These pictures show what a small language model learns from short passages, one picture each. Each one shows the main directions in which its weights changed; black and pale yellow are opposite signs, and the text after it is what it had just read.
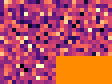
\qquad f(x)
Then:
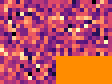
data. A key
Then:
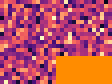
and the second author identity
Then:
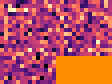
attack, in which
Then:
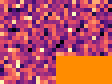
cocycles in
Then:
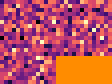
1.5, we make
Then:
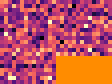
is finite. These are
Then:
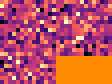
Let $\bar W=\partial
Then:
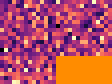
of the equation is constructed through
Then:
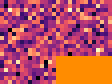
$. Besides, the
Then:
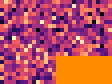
The boundedness of multidimensional
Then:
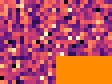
the three dimensional case with
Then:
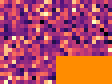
PS SCvx
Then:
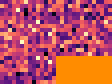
is contained in the cone
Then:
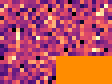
large $x$, when
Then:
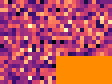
depend on $\Pp$
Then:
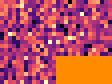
the asymptotic behavior of which can
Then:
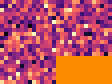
For example, in the usual
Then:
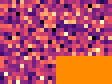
elements removed (which
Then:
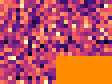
the maximum $\ell$ is
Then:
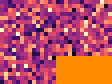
small perturbation of the
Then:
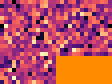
populations and important
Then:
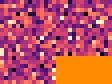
optimization algorithms with random initialization
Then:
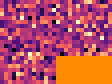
\subsection{Proof of Proposition
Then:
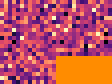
$K$ with constant
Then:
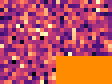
associated reproducing kernel
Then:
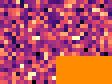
an algebraically closed field of
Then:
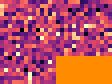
know that $J$ is
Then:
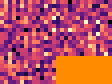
$p$-values under
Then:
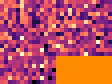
the classical discrete distributions.
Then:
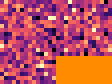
with probability mass function
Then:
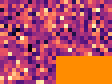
quadrature in the computational
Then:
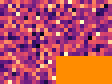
integer $m_i$
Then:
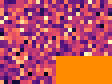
\end{equation} For
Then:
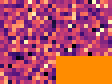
possible to obtain the result of
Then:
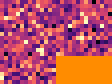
smooth over~$k$. In
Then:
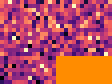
of a finite $n$.
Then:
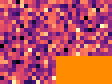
an elliptic curve and has invariant
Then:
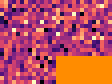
Note that the sign of
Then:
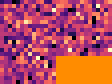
OET, it is
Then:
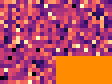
of $M$ where
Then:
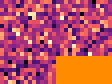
collocation methods of order
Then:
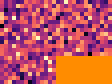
\epr For the
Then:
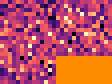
that it does not cover an
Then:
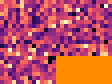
the vertex degrees.
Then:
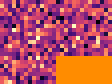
open. Then they are
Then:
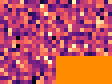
only on the growth
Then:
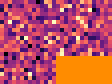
{\it falls
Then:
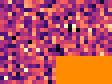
red arrow on the
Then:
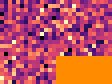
$R_\delta$ in
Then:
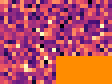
is homotopic to the
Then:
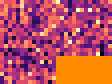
the same intersection matrices. We
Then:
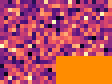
Y$ is called {\it
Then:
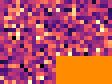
compact Riemannian manifold with smooth
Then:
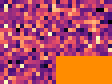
an Intel Core
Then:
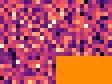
= 0$$ and with
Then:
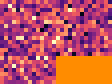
Here the buses
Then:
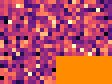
by the other). The probability
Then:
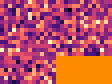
problem, known results} Let
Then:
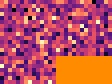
Since $d\leq
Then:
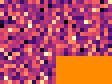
& & \uparrow
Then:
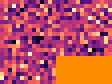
be scaled to preserve
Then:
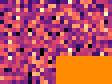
$\Gamma$ is also
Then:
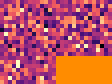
compact quantum group in
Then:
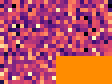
original by a constant factor.
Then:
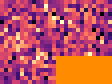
hence the disk in
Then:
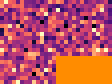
are completely determined, up
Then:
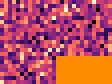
$298$-dimensional affine
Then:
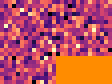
limiting distribution function of the
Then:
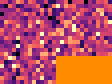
that $g_{\hat
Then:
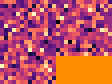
argument as follows: \[
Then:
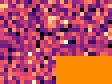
we have that the map
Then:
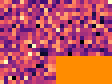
following general hypotheses on
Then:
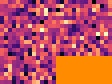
not belong to the subring
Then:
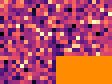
cannot be obtained, due to
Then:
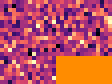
happens for the usual
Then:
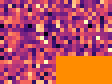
representation of the Riemannian gradient
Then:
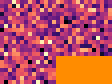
solution is strong. The maps
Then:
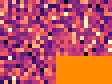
$A$ we have that
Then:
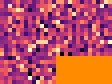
field $k$ of characteristic
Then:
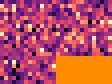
generally dense in
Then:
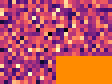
$$ It is not hard
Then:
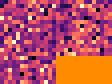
proved in \cite[Theorem
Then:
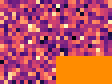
condition \eqref{eq4
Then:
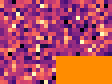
(due to process
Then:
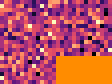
to use our general approach to
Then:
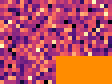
many edges, and we form
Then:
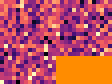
the equations of degree one.
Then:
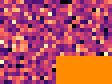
\prt W +
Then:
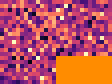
those attributes, while
